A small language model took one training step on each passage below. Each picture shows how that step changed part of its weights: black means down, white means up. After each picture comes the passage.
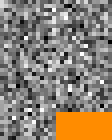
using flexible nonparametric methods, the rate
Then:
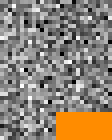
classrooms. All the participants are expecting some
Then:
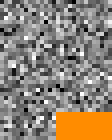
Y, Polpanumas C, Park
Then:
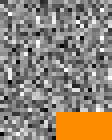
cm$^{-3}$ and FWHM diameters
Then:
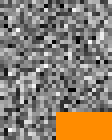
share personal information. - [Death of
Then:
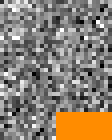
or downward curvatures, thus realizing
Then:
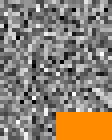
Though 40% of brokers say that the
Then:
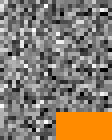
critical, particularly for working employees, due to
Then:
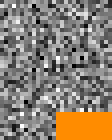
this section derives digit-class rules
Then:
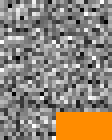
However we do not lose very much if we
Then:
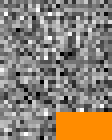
food chain (Nkansah and
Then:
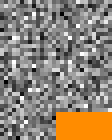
stars -- labeled ABE-050
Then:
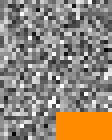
sound themselves, they could still affect the
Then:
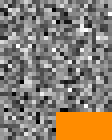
resistance to infections of the respiratory
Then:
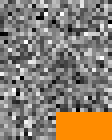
33. A reapplication of Equation
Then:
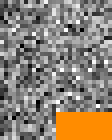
In Fig.~\ref{2HDMIII} we
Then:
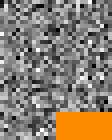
implications for the research's visibility and
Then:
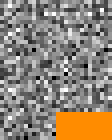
standards. 🏠 KNMI
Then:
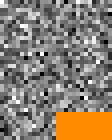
et al. (2001). The motion of each star
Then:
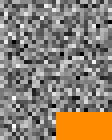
language based on where they live. Since the
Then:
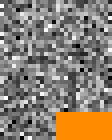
(within the first few metres), and varies
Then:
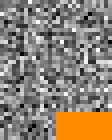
liberties are required in order to make these
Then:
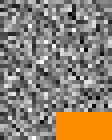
Physics Department, University of Rome La
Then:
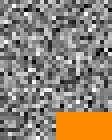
re-examined in Zahn
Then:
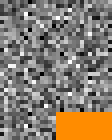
- 1) For i = 2 To n If
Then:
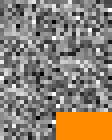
coughing and trying to clear the
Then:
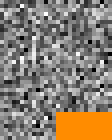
small effects to the response variable. In contrast, the
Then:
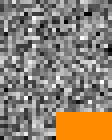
Table 4: Summary of experimental conditions Item
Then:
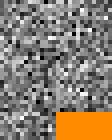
implications of Globalization of Business and
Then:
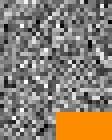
was allowed to set at room temperature; then a
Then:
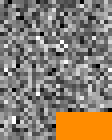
3.24 Satisfactory Knowledge of
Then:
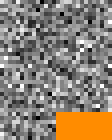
contribution, and this is the typical situation when
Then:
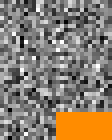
the acquired images, while in the reflection
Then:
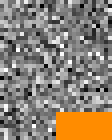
Figure 4. Ion chamber-type
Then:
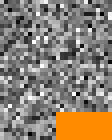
the field content and the action uniquely, our model
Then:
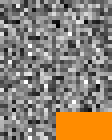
dielectric measurements were carried out using a
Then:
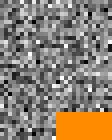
inherits the privileges given to
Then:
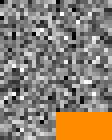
Point Research Data Management
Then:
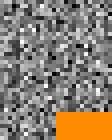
the distribution functions have a similar shape for the
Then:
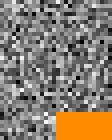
studies, to help linking audio features with
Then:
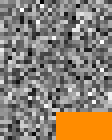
, and the brightness should be the same at the
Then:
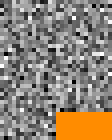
firmness, but ripened
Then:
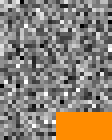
so that much integration can be done in the lab. One
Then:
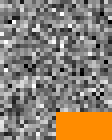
oshirib yubormoq –
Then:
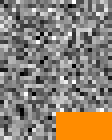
done by Erasmus students from the 4
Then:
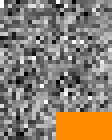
way towards providing the latter for a particular application.
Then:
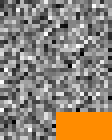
several new approaches have been explored, such as momentum
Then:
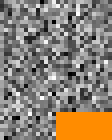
abuse will give the researcher the ability to utilise
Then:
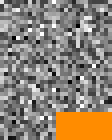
pest resistance under local conditions and the development of
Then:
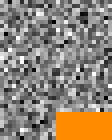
evaluation, which were verified by LV.
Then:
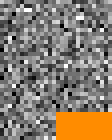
a company in a network is determined by the nature of
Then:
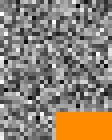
where the existing methods do not work well, it is necessary
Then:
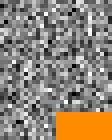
in this context for the advancement of
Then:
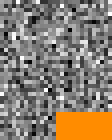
pulse has almost completely passed,
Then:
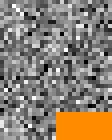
with linear complexity being $2^n-1$,
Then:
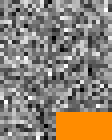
Non-surgical techniques of gluteal
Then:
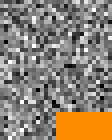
it to obtain the values of the velocity dispersion of all
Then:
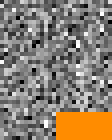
iff $\Supp A \perp
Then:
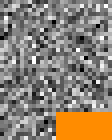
in $H_2$, indicating that the change in
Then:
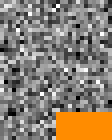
serves as a stepping stone toward a
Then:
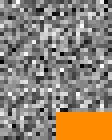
be an active participant in the cluster projects. -
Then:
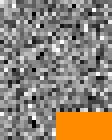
efficiency of public buildings in China released in
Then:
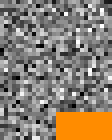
the SOD1 mutation or to
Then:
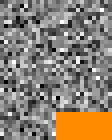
analysis and Opinion mining has emerged as
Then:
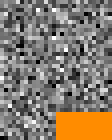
and demographic characteristics of attitudes with the
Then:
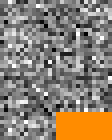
accompanying the electron capture into GLs
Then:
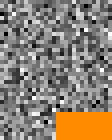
the decay inside the detector will provide a hard jet
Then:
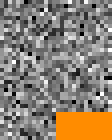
estimated PDF, respectively. With respect to
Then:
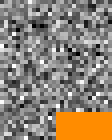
Banks play an important and active role in the financial
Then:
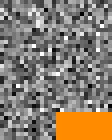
properties in radiation damaged samples are also used to
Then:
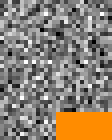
placing the Amendment Bill in the
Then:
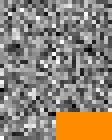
for the full LHC ring. The same loss
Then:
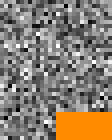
of the research work In order to accomplish the
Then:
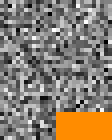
based on a regular icosahedron and
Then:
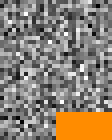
better the gelling ability of proteins
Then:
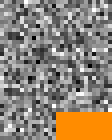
and $\Delta p /p$ were obtained by fitting
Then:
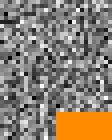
that in the magnetic rope there is a
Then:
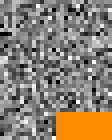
unique to the $t_z$ modes. Note
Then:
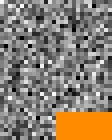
to inform the simulated spectra, as our
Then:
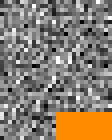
Single periodic magnetic configurations,including
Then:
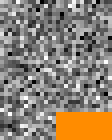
as this is the typical value used in other
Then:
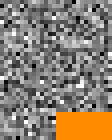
possibilities of parallel processing of neural
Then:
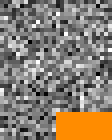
$$\gamma_r = \frac{\alpha P
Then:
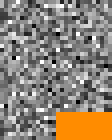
F3 were stored at 40 ± 0.5
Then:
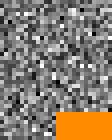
to the lecture method" can be
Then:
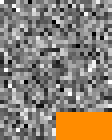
S^1$ at large distance. Here ${\cal
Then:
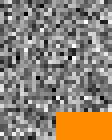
for example. \section*{Hartree-Fock
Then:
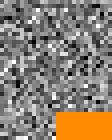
diagnosis Vegetative State
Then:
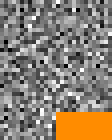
Measurement Phase >2030 Data evaluation
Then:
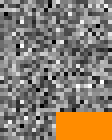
all rather innocuous, since they are at
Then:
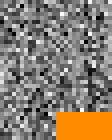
so that you will never reach your
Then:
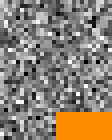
used to get this information. Fig. 6. Part
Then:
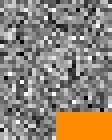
one of the fastest-growing sectors
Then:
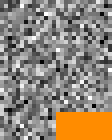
more equitable and sustainable future. Blanca
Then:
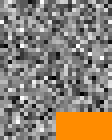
this paper and its properties are introduced below. Definition
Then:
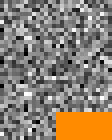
students 'achievement of the important learning objectives
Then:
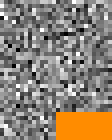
of the Schwarzschild solution. For
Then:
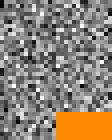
method, models are trained simultaneously, each
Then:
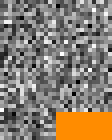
find that there exist 461 misinformation websites
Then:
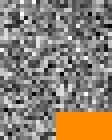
the expansion of international markets. In recent years, the
